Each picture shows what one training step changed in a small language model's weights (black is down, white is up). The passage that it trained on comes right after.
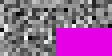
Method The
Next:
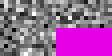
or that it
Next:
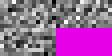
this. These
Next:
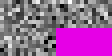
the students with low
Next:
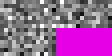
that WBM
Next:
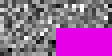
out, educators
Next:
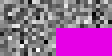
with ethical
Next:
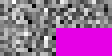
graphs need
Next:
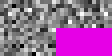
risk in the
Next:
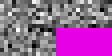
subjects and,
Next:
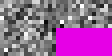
this project,
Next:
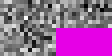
for this study can
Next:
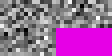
structures located
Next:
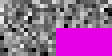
there is a positive
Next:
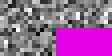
energy and material
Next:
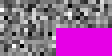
notion in the
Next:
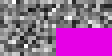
can **make
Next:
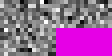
of Aramco
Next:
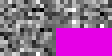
"X" and
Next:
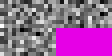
main objective of
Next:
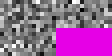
the structural
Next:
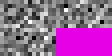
and R&I
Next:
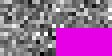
for further research on
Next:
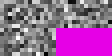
with the complex world
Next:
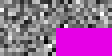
of establishing
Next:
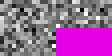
commercial or
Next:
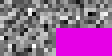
various samples of
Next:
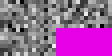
many evidences
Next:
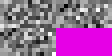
to creating energy
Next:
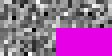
members of the
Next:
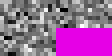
whether it is
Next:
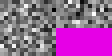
builds a
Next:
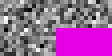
being care about
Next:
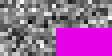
zones and
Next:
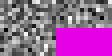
therapy management
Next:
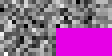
Division of
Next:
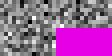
deformation of the
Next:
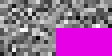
filter overly
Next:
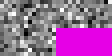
were less than
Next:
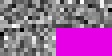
as a representation
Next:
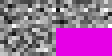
organized as
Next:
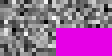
though long
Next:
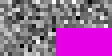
the sensor will
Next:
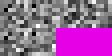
the protection and
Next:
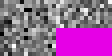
4 hr after
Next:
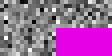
changed for
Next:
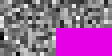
a simple relationship
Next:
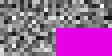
intensity in
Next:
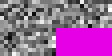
paper are as
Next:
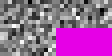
and humidity
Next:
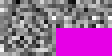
embark on
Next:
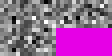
place of an
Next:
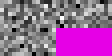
of the two groups
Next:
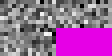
ties and
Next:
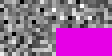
ranged between
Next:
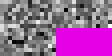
to reduce the
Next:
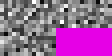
studies, the research
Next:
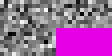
treats as
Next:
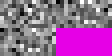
national education policies
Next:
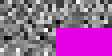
only ten
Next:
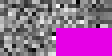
findings was associated
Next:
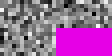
of modern
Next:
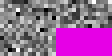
the vast
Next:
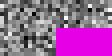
study recommended
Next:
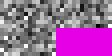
allows for
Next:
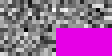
on initial
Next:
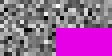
ε model.
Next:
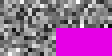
commonly used in
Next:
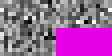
of this study allow
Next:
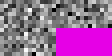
number in the
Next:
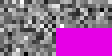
ASD and
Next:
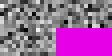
study the function
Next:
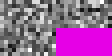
authors read and
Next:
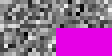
to solve some
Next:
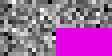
thinking with
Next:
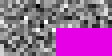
unit is
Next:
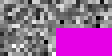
with potentially
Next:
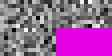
between the family
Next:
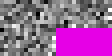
by from his
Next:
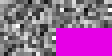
from where the
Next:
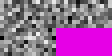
the years of data
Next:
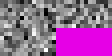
between board
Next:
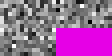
3 provided a
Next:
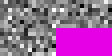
Mild PMS
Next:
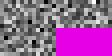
pions and
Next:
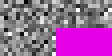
example, iron
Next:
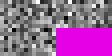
status of
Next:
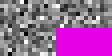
There are observable
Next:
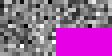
the growing use
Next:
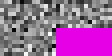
of an object
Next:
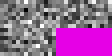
the mechanistic
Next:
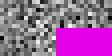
affected the
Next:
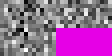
metrics are
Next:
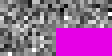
when studying
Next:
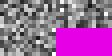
method to limit
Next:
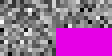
biometric system
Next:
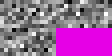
compare related species
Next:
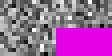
materials that change
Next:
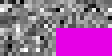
decided to
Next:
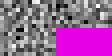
their applications in
